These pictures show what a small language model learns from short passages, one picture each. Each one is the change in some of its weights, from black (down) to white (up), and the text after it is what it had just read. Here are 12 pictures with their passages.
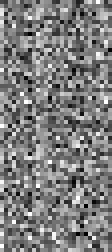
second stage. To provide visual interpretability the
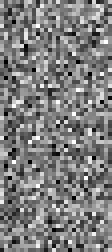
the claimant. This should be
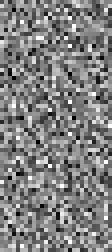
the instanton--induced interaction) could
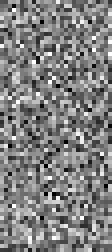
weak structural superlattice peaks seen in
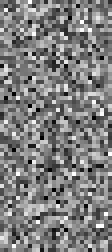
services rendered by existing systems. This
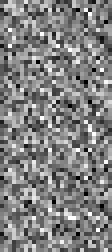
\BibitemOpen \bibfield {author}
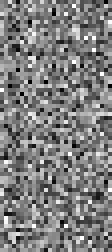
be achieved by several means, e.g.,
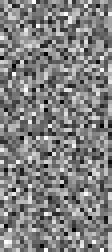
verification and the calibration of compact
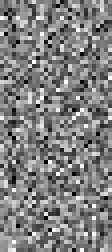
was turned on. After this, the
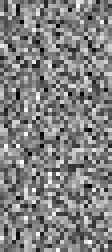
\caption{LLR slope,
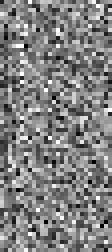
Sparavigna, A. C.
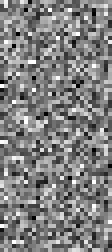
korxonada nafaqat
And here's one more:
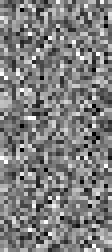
чувствует себя
